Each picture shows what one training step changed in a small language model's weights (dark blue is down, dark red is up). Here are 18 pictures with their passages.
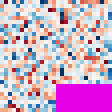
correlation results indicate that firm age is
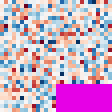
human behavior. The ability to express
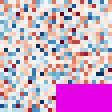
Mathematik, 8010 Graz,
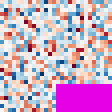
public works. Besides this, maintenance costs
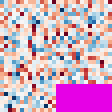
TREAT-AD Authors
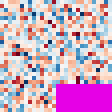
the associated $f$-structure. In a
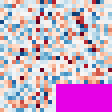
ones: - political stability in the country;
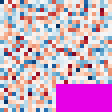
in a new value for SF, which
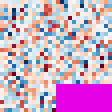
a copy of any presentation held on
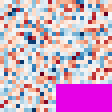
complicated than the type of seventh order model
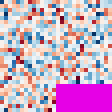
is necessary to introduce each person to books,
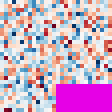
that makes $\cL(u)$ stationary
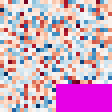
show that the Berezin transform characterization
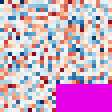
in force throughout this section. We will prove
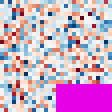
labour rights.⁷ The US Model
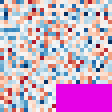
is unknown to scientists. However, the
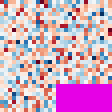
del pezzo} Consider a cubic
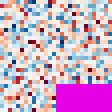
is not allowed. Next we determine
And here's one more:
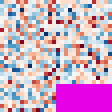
special example of phase-field modeling for image
